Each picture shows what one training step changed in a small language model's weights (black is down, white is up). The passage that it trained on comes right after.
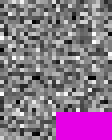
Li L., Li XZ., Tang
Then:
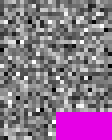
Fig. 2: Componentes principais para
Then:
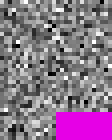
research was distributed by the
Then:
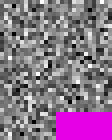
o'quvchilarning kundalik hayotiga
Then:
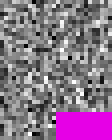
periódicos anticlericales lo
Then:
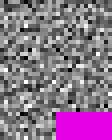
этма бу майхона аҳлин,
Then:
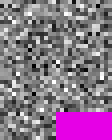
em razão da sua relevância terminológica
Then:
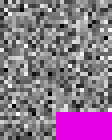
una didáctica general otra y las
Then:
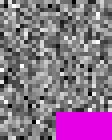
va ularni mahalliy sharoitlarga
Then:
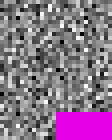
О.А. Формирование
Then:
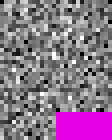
ilegal ni de la situación
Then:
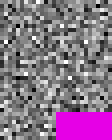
из основных элементов, определяющих
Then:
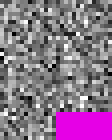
Pina; en el enunciado (4),
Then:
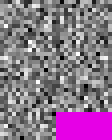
cette étape technique (0 % de
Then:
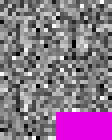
baling-baling juga akan
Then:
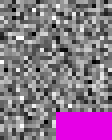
всему городу стали
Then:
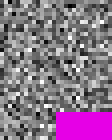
talab etadi. Badiiy asar
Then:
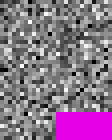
одному з чоловічих
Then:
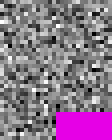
компетенции и недостаток
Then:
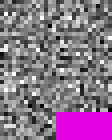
de que é o único onde não há
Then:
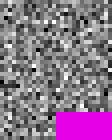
O processo se encerra com a formalização
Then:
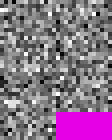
VL et al. Heart disease and
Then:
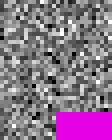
ilmiy – tadqiqot ishlari olib
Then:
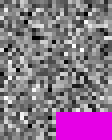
and disciplined. The Supreme
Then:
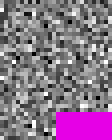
позволяют деактивировать
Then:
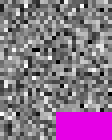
toifadagi va har xil dildagi
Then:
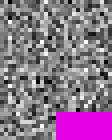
deganda, axborotni yigish,
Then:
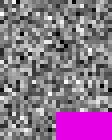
iného verejnoprávneho
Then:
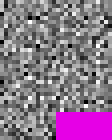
які ефективніше впливали на
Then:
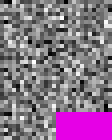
les propriétés de ces
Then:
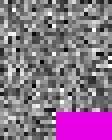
segundo se les escapa, pues
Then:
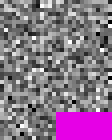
inson huquqlari, madaniy
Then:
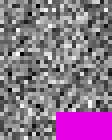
de esta universidad, la Universidad de Valencia
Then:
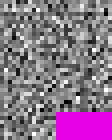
управления качеством в аптеках для
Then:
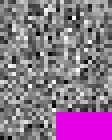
в целом. Самое важное, что
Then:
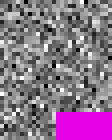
poseen, al menos, un perfil
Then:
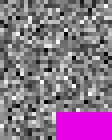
др.) размещаются в
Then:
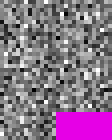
сўзларига кўра,
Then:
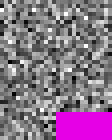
Gogol'un Müfettiş
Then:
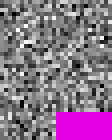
оценки ущерба от этого
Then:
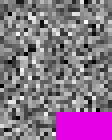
олиш. Ҳозирги
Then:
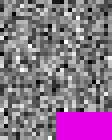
protein) или ТФПД, в
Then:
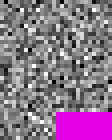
uygulanmıştır. Analiz
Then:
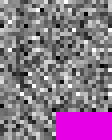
streven de op het verleden
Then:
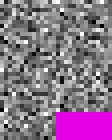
shirin va oq tusga ega
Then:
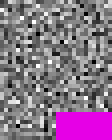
Зябкин И. В. и
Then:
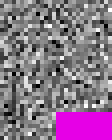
where it is administered and also
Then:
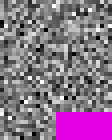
з коливаннями цін на матеріальні
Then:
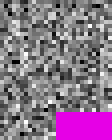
tamli – 2022 DEVELOPMENT
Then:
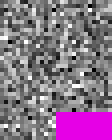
inson boʻlib yetishuvida
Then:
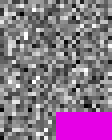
máximo las definiciones para que no
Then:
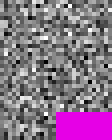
БЎЙИЧА АНКЕТА
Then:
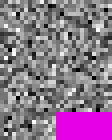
biznesning ulushi ham barqaror
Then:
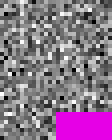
comme en témoignent la poterie
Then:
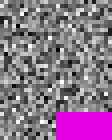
айтилади. Мажбуриятлар
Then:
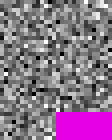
atrof-muhit va ijtimoiy
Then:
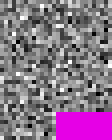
7) максимальный скоростной
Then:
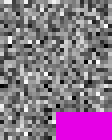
cartographers and related
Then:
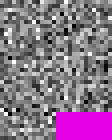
rahbarlik qilish; - d).
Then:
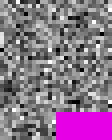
нуқсон яъни ясси
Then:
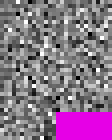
Adolescente (ECA), o qual
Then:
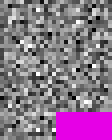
dan excel serta powerpoint,
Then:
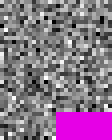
lozimki, hozirgi zamonda
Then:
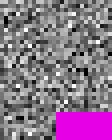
davri muammolari, yetuklik
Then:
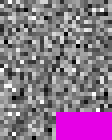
и оценке возможностей внедрения
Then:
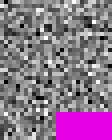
Бюджетні установи та організації
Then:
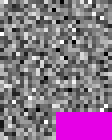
що біластин має хорошу
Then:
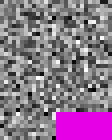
temeli kişinin farkındalık
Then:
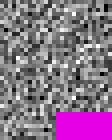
ini adalah untuk menganalisis tingkat
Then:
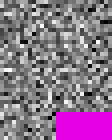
(terapia manual multimodal),
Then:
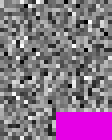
stage in agricultural management,
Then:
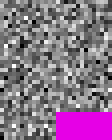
ulangan universal tok motorining yakor
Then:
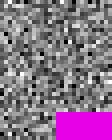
de ce rapport sur le site Web de
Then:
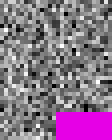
una estrecha relación con la ubicación
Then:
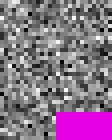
wenn diese den Lernenden vorher nicht
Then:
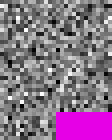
las siguientes varianzas: participación
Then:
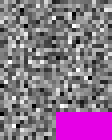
fim. Nesse sentido, assim
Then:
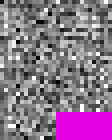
o tributo e multa são essencialmente
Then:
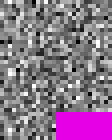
costumes mais primitivos; é por
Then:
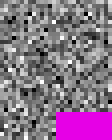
érintett. Az adatokban
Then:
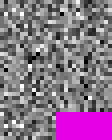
sohada ishlayotgan yoshlar soni
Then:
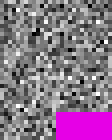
в составе, что затрудняет
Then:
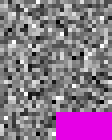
approfondies dès
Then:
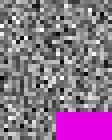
inklyuziv ta'lim sharoitida
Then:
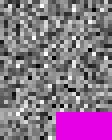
specification of actions at certain
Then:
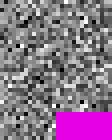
و 231) نتیجه سخن
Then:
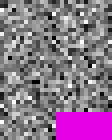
2. Begmatov E. O‘zbek
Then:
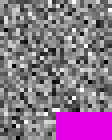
„nauki czystej” przed
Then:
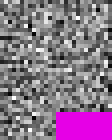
de debate mais ou menos radical da
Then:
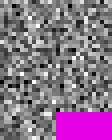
diminta mengisi angket. Angket
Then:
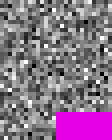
слова: облучение, экология,
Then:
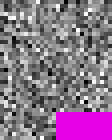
adscrito al Instituto de
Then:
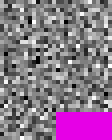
первой жаберной дуге
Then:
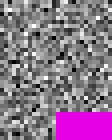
namoyon etadi. Shu boisdan
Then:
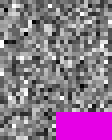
autocapacita con vídeos y
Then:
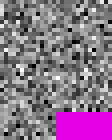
қуйидаги олимлар
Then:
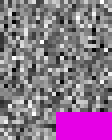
o'rtnashib olgandan
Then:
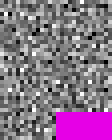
билан бир қаторда,
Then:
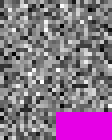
público, sempre que se trata da
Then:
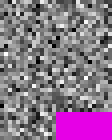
keltirilgan. 4-rasm.
